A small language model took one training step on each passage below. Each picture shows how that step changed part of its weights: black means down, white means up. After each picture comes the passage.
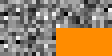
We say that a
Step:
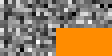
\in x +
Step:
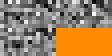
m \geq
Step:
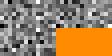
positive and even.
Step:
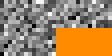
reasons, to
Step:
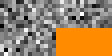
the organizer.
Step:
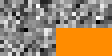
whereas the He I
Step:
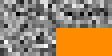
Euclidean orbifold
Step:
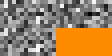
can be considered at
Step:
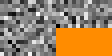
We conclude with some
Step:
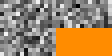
lattice size has an
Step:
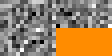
surface. It is
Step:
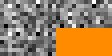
energetic asymmetry
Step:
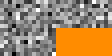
strains less than
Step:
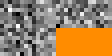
is defined as
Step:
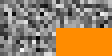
of $G$
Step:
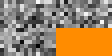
aligned with the
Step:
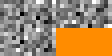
Physics, Department of
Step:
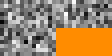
one may momentarily
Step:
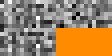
composed of multiple
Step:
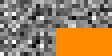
simplest system in
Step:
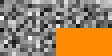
addition, for
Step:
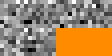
The important features of
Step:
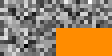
above the experimental
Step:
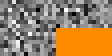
was defined by
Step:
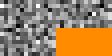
Tue |
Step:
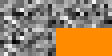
homogeneous elements of
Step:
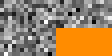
Note that the value
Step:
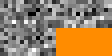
are exact sequences of
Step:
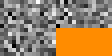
Hamiltonian, and
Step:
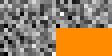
set. An
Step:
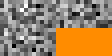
continuous at the
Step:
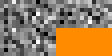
(Note that
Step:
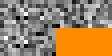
the series.
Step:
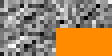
figure 3, the
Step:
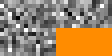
class of isotropic
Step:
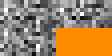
the impact of
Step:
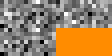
and horizon surface represent
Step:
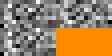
wave profile function associated
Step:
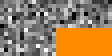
\lambda$ and
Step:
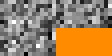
provides a chain
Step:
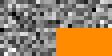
functions that will grow
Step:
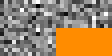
of obtaining the
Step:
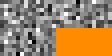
merely static
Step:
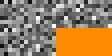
floor to
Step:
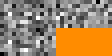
field $\phi$,
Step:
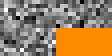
the location or model
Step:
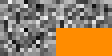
new brief simple proof
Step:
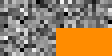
(or the
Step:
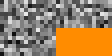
of the term
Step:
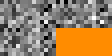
we have for any
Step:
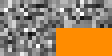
the dimension of
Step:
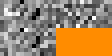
final mass of a
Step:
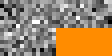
all you need
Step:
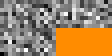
that $T>
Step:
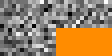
Thus, we have
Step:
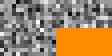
then deduce that \[
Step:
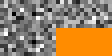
can be obtained from
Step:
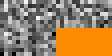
of the chosen
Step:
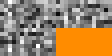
either side of the
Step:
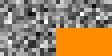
strong in one
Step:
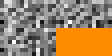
further explore the effect
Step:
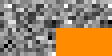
coupling equal to
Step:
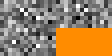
by a factor
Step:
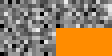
and $(\tilde
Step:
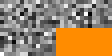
force generation mechanisms of
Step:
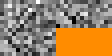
distribution with parameter
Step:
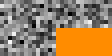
period points of Hilbert
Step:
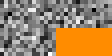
should, in the
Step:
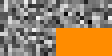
of the limiting random
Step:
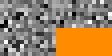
with compact support :
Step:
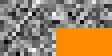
proposed algorithm is
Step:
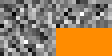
is normal.
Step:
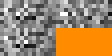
the jet fragmentation
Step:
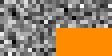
if the matrix G
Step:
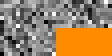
performance. This suggests
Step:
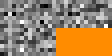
let $D$
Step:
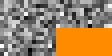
the injectivity
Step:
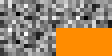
simplicity the principal series
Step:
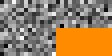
easier to
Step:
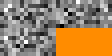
the number of reduced
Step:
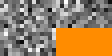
be an infinite sequence
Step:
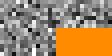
although a formal
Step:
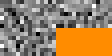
well. From
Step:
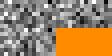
invariant prescription
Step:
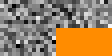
& max.
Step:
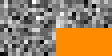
and in a small
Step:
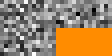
ordered by inclusion of
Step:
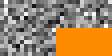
with the systematic study
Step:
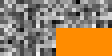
conclude that the interaction
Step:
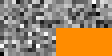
dominated by radiation in
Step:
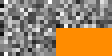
while the global polarization
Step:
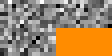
section extends the case
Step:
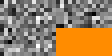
above can be reduced
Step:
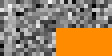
interpreting ${\cal
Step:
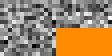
these galaxies we also
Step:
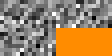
best model}
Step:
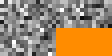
the previous lemma,
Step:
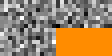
not all zero and
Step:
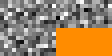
canonical Lie algebra
